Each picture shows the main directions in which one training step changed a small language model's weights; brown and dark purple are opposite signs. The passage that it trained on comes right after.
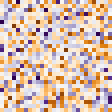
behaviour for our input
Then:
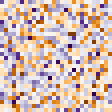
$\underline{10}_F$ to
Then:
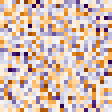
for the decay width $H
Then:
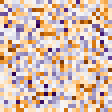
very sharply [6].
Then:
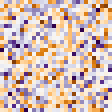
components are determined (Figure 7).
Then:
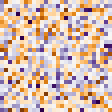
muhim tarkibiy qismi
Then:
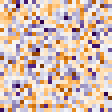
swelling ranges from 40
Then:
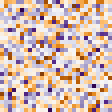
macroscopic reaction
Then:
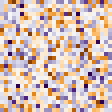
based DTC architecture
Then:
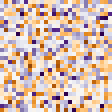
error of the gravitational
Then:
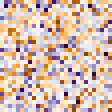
significant events, whatever they be and
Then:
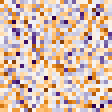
egalarining ta'rifini
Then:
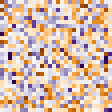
motivo por el cual se observa
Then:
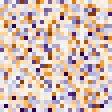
важные сведения о
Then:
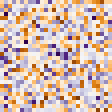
percentage of young macaques
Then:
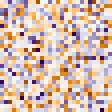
sub-millimeter transverse
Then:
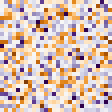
users regarding the limitations of the
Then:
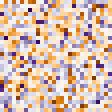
ishlab chiqiladi.
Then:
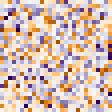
were formed differing in the coordination
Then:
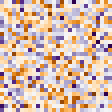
1:10. The obtained results are given
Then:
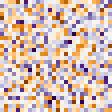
extract becomes more and more
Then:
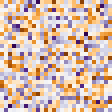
situation, it is very important
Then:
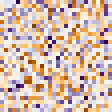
TOC Controlling the
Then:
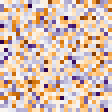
тексте статьи
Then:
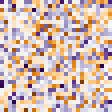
has a sizable coupling to
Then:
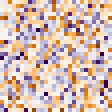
paper presents brief information related
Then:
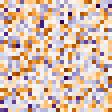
olur. Örnek:
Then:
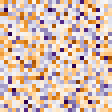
\ENY}$. In TESLA
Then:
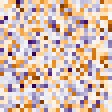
amplification phenomena
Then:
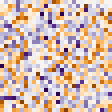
estudo a intenção de
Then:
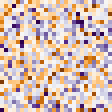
is *raktshodhak*,
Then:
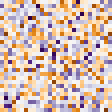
were females with male to
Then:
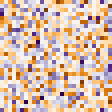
Engine [11], in generating
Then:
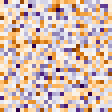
world. Other congestion
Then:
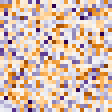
output quantum state, enabling
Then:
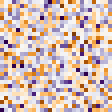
in electronic format.)
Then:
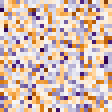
For the detailed meaning of
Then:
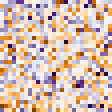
day of the week of presentation to
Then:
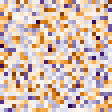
order parameter versus the intensity of the
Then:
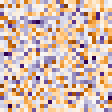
generation of these free radicals
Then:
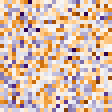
Distribution of absolute
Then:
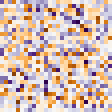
through either the proximity
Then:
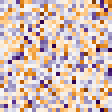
obtained when both precision and
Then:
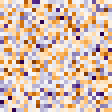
en mercados internacionales.
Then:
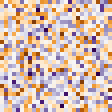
to prevent fast proton
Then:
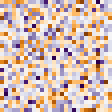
The vertical line in (f)
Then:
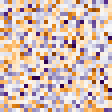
very high energies the quarks
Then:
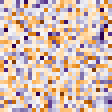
the small peaks observed in the
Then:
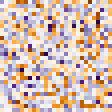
In what follows, we explain
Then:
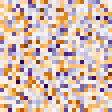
and Bottle guard
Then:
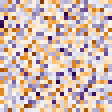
record variables to predict
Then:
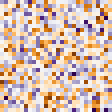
to the total pressure are
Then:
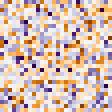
data kecelakaan.
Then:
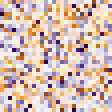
storage array and the entanglement
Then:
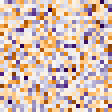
duration of the analysis indicating that the model
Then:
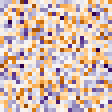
the healthcare provider and the
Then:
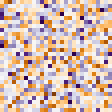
the Register, and the measures
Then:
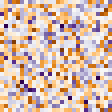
may be incorporated so that the
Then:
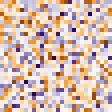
National Cyber and Code
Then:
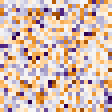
of strings in D-Dimensional
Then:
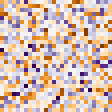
500 in Hukitola
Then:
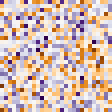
\bibitem{drees} M.
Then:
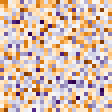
for communication and dissemination.
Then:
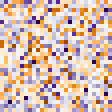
lenguaje no verbal,
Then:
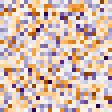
of soil functional diversity
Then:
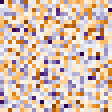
e a prática de atividade
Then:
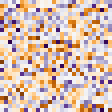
dapat menghasilkan
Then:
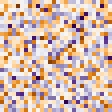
the sensitive human gut
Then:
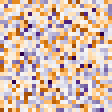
eelgrass, and various
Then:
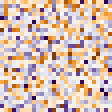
o porque la cámara de
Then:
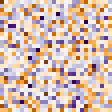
that there is no significant relationship between
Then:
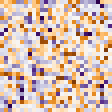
and look for references on
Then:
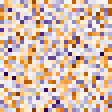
meminta agar para Tergugat
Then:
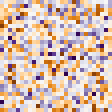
culture on ager medium and
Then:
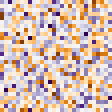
of device to earlobe
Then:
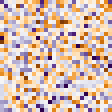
state $\rho'$, and we find that the
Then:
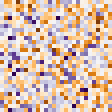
it usually shows the places
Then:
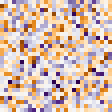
of the North-Western
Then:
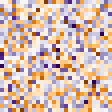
was wiederum einen
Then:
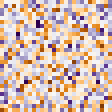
were reported. Vitamin C
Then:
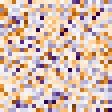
ANPF expression, leading
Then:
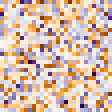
[3,4], valorization
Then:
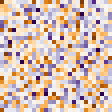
the proper eccentricity of
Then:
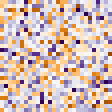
overview of a topic or get
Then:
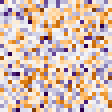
disciplined properly for
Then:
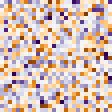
the threshold of dense gas
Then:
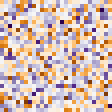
article traces proceeds from
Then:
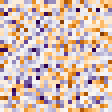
redes sociais sobre as
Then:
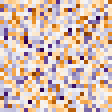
summarized in section
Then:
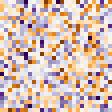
con el mismo tipo de
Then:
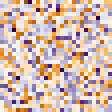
resistance of ice to compression and
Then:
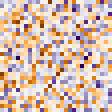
pas de chevauchement ou
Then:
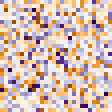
such as transcriptions, editions
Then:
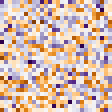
for the realization of girls'
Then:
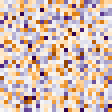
adalah flexible
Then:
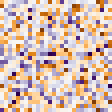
discuss the signatures in collider
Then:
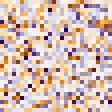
2020 Consolidadas -
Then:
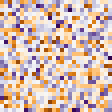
from the fact that massive particles
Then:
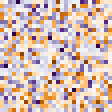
no way to roll back to a
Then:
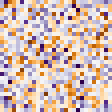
"unique sense". Here
